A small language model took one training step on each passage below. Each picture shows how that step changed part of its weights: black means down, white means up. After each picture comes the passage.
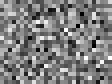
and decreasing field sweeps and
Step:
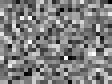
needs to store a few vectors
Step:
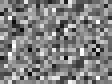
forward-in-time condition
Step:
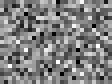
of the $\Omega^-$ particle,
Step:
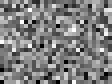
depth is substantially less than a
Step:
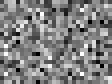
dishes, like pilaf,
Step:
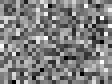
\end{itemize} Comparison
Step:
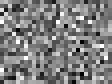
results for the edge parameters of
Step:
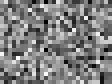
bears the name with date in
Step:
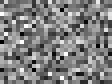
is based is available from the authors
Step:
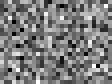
Therefore, measuring these observables might be
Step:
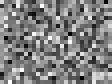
due to ISI and the flux
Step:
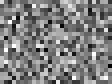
or less provided the secondbest
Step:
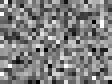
sandwich panels. All
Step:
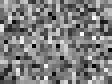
in this analysis since they do not
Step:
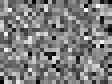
be achieved be requiring that the
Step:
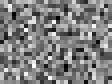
artists' interaction with AI.
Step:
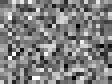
are composed of a stack of
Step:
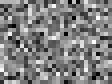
burst flux was still decaying
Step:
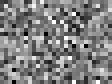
where $\mathbb{E}^c
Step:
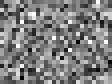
is regrettable that
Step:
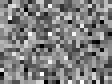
minute Unheated water's
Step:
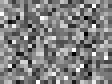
the correct functioning of the
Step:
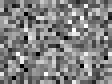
of the model parameters. To
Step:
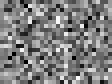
The pseudopotential decreases from red
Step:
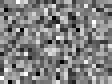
decisions for the RC asset
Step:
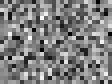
first receptor quinone
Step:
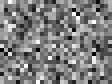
we have focused on the situation where
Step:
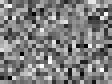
are a lot of discretionary
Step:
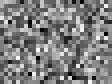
$r=0$ with a
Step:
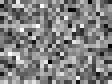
mean values of 3.199
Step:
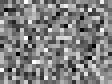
community due to the easier diffusion
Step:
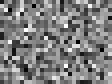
between the left hand sides and
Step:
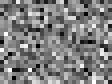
learning models to be trained for the
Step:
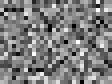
worker node Feature selection
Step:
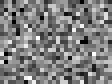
Our results suggest that without explicit
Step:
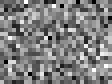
relationships. Most students reported high
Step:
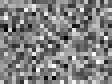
the chamber. V.
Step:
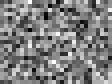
IVF cycles,
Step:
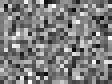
cases of positive or negative transfer of
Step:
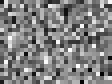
\cite{syn}. To
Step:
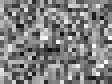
the phases. The numbers are included
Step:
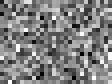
the H$\alpha$ line is
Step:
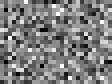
green wire fence that
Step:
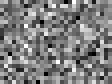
rate, it is possible to
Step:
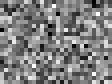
studies with up to $\sim
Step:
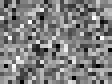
in this or any other Institution
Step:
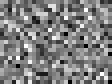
variation of calcium profile with
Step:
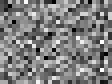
resources can be affected by random
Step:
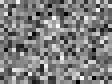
large number of reforms to
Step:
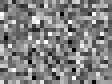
thermal, and corrosion resistance
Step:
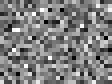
if the chi-square
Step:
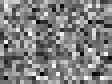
hypergraph with a chosen set of
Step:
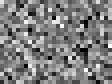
The majority of the trials were
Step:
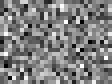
While the original scale developed by
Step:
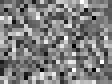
2012, gold prices rose
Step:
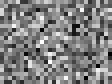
the other in his life.
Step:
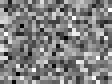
are derived from the covariance matrix.
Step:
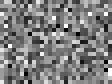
impedance analysis), so from
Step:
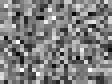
where contributions from the crossed channels
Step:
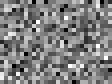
appears also experimentally established as the
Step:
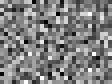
study thus demonstrated how existing data may
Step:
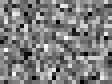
and image combination. Cosmic
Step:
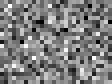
wider and deeper
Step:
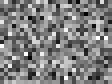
Classical Quantum Gravity,
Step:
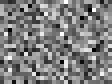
as example, we have shown that
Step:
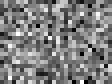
understandability. The main indicators of
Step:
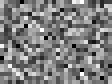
interests or personal relationships that could have
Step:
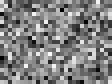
is detectable only during the center
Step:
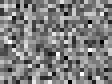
\subsection{Validation study}
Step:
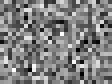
slowly varying intracellular
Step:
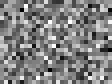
a small-amplitude limit
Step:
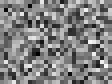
has been reported to have different patterns
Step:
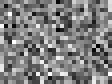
to protection against Anderson
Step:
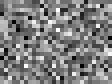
against 15% to 20% in
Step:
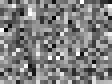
senior living in the 268
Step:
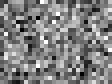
known that *t* in
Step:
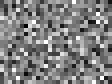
higher YSO probability, and only
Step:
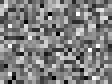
post-reconstructed power spectrum
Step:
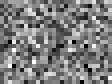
find different proposals to correct
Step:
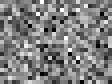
while the interpretation indicator is
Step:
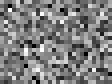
while photochemical hazes
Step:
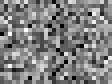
sensitivity for Majorana neutrinos
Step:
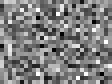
in this article as a way of
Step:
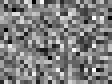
literature between the male and female
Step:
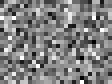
- 191 hydrogen) is typical
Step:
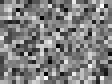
at 4.72 minutes
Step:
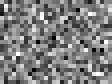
an example of contemporary
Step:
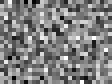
noticeable gap in the literature regarding
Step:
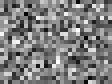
of spin-1 particles in the
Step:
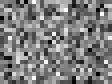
Supplementary Fig. 23 below),
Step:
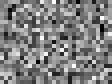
temperature sensors, 3 CCD
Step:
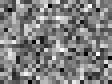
7. Political participation and
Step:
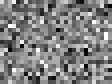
U \rangle$, to the
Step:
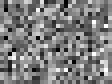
these messages as a side-information
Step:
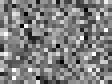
and power supplied by the
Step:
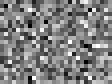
Loss of smell was found
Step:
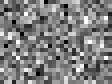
thermodynamic properties of the system,
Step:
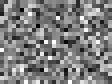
can identify the type of particle that
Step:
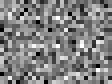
= 1$, and all other
